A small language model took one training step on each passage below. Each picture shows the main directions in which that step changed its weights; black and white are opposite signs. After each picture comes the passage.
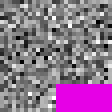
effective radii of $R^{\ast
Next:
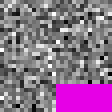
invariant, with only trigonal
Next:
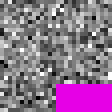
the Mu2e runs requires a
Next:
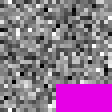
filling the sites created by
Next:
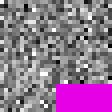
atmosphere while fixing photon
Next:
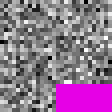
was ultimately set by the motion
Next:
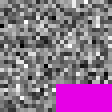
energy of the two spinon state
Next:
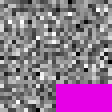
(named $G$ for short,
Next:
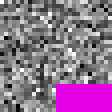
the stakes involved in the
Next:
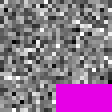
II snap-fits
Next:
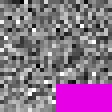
is positive for $\eta \in
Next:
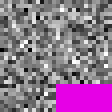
shall see, the situation is even
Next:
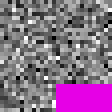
of inputs, perform a weighted sum
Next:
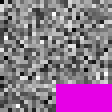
professional knowledge and the
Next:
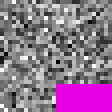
Figure 2: The asymmetries corresponding
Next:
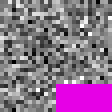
of the ratio of the core and NW
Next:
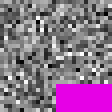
components is the so-called
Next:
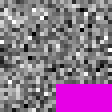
our attention to the data
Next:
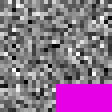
of the same frequency as that of the
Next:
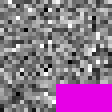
each matrix are filled up by
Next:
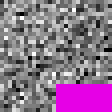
element to recovering the correspondence between
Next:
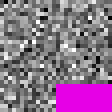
with partially deconfined
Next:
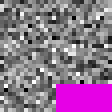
nucleosynthesis from
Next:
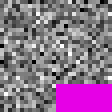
{}; \node (procB)
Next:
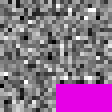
of the speech signal. Due
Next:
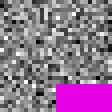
\terminal symbol that is represented
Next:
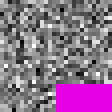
\newblock{The influence of dielectric
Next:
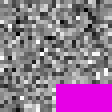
coefficient $\beta$, even in cases where the
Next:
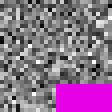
participants to the tasks identified in
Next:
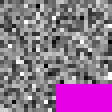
collection of items that appear in
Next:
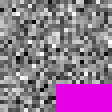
under the ideal conditions mentioned above.
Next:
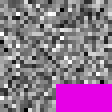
we Cauchy stress based
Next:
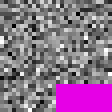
by formation pumping and radiative decay
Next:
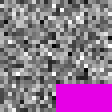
the asterisk indicates complex
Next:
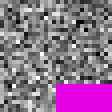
condition violating regions around in {\em
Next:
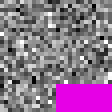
entry and exit rates [see
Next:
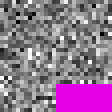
\hgf. Before and
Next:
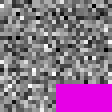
two paradigms: classical iterative
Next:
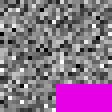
Periodic boundary conditions are used along
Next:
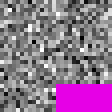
sources of error have been removed. We
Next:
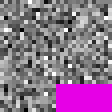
J.J. Larmor
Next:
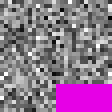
that our theoretical predictions reasonably agree with
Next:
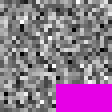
The initial-state entropy densities are scaled
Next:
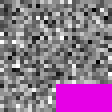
can compute $\langle n_0
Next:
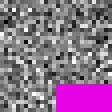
precisely, the result of
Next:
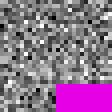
energy distribution of the host star is needed
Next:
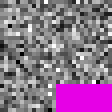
accretion theory, we can predict the
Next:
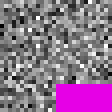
the mean-field behavior of equilibrium critical
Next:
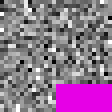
highly concentrated in $\delta$ at
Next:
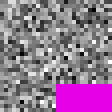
way towards new developments in
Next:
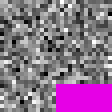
\end{equation} which also
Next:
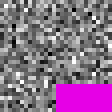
narrower, the number of
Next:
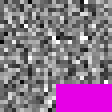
is on the edge of observability at
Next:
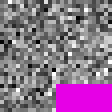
of variables $\x_i'
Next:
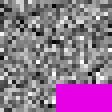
the highest working PLT
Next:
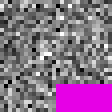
muon Yukawa
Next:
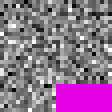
of Honest Verifier
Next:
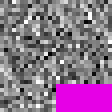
with $H$ = 10 Oe after
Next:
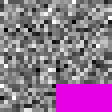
below: \begin{eqnarray}
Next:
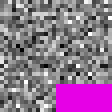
of Photonics and
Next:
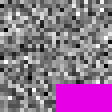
does not reject the requirement of an
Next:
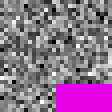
This simply means expanding sums
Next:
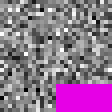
detectors). Each data point represents the
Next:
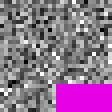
to be \cite{verhaar}
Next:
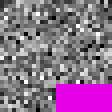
on each particle separately. Therefore, in
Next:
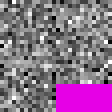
a strongly first order phase transition. In that
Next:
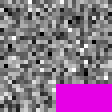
a wide class of examples in which
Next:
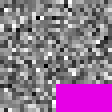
the system of $(M_1 +
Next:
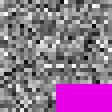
macroscopic scales of reality. On
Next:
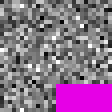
it is difficult to separate the additional effects
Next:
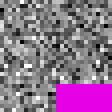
place at $z>10$, our
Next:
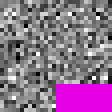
prediction objective (denoted as
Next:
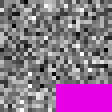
purpose is to create a certain
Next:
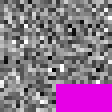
is conserved, so the energy
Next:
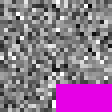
and A.~Moss, Phys.\
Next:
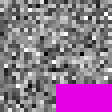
evaluation of the entire AGT detection
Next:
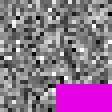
as in Kronberg scenario. The
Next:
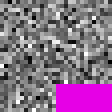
in scattered light.
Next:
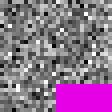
velocity field for the disk component and
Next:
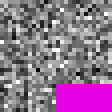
\emph{IEEE Internet of
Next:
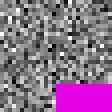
confirms that the morphologies of
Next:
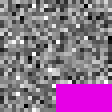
and content generation within a single inference
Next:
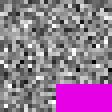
$\nv$ is equivalent to that associated
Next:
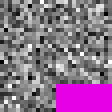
which is in contrast to the calculations leading to
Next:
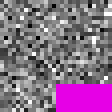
destroy them. However, the
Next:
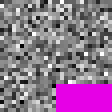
time-steps and apply a global
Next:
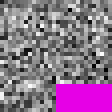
along with anti-resonant
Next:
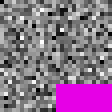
similar records from the vector database
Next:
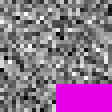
M. Udagawa, Y.
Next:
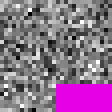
poses an advantage over the
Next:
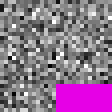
meant that the back-end maintained
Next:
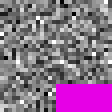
components, the samples were rotated 180
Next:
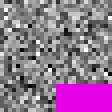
\left( \frac{\mu
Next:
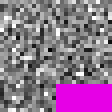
if its X-ray binary
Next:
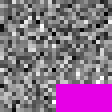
to enhance energy conversion efficiency,
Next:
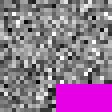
$\psi_S$ in Fig.
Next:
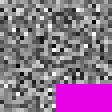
needs to decide what to
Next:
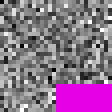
experienced significant heating and
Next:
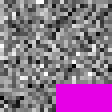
did not need to adjust the
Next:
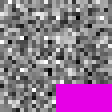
of the Compton scattering cross section and
